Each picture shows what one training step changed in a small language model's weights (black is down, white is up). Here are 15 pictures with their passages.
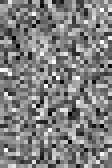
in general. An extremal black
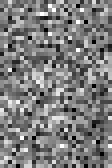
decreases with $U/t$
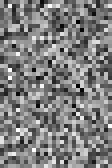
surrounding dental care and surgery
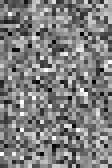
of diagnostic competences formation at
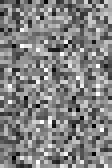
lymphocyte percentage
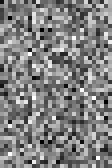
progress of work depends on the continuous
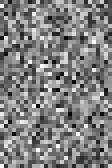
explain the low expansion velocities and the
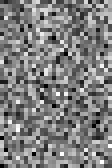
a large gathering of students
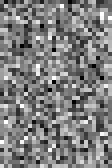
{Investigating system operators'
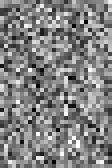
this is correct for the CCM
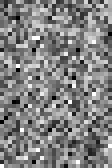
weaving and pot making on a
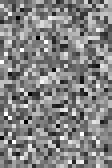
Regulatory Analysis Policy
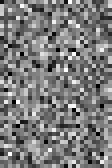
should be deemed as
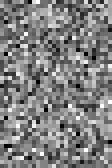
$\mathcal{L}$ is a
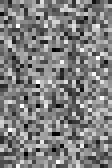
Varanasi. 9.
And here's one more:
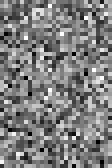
points are resampled to generate
